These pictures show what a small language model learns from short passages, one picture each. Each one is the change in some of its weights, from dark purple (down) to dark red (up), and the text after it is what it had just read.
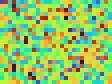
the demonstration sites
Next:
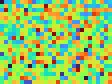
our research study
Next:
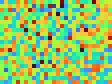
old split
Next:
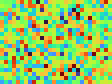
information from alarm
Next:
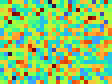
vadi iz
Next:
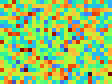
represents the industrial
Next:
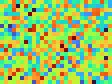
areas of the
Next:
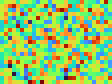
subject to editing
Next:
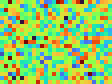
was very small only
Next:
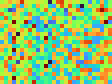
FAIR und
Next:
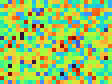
years during their school
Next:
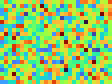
ijtimoiy hayotining
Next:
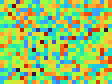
real exchange
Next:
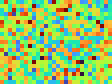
privés, ce
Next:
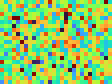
positive relationship.,"
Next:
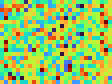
B \cdot a
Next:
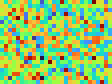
is crucial for
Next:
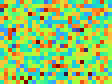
authors have contributed
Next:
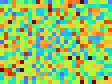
profits. In
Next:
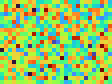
noise, which is
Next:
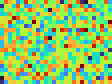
bait achieved
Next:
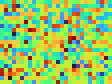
scale of the patient
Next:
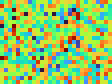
for sentence
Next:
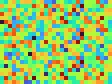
up the process and
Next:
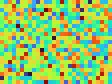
stable, effective
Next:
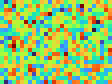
complementaridade entre
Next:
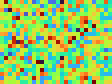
factor in health
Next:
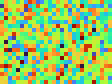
Sebino &
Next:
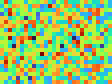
above removes
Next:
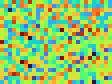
werden. Die
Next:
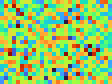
to assess the
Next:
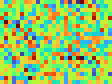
Healthcare to the
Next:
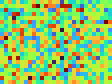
da bugün
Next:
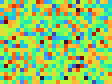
The analyst must
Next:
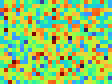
cache L2
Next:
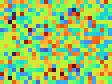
both within and
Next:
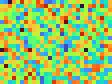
We do this in
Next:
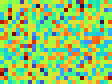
odobi va
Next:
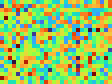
a mathematical
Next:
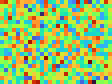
reporting on
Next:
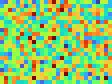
determinaron que
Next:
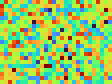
на высокие
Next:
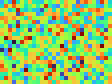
to the group treated
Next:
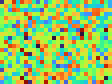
more historical data
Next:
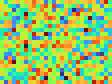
that increasing the number
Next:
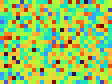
s} \pm
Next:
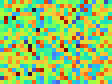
and social security,
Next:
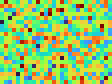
can be used by
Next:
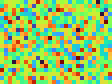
jest jed-
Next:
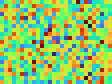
pilares para o
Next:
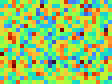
au point de
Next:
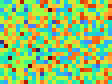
desse problema ter
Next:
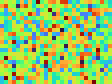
году эта
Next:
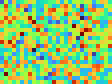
h. Each
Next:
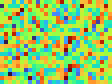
under tensile
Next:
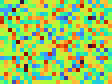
the same notation
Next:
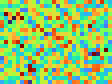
responsabilização do
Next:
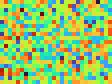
a set of practices
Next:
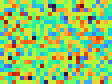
was found to be
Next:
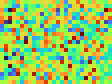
the summary
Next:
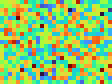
solgan va
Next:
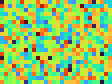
праці» та
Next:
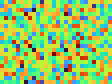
and K.
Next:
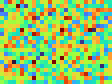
das ciências
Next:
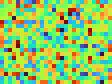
of Law
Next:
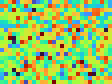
family are shown in
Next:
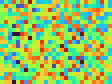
while the number of
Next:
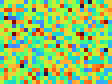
"O Fim
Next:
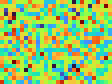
test among female
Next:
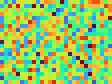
principais causas
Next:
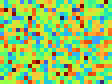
States -
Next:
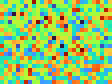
faced by
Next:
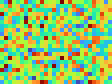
Enhanced critical
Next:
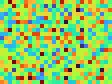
dari pengguna
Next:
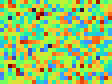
much less explain
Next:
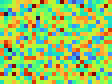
la saison
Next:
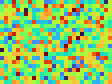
the advancing age
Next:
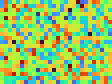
E. Plant
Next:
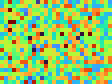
dimana gerakan
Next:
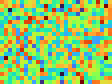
locals in
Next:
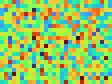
used and analyzed
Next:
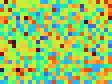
uso especulativo
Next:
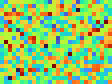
importante mencionar
